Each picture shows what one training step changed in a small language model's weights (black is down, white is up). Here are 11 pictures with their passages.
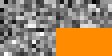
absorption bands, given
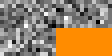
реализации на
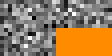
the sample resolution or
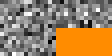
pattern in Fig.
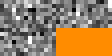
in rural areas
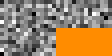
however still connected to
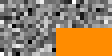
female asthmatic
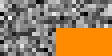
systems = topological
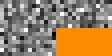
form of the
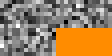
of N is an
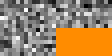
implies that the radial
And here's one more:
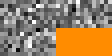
no visible signs
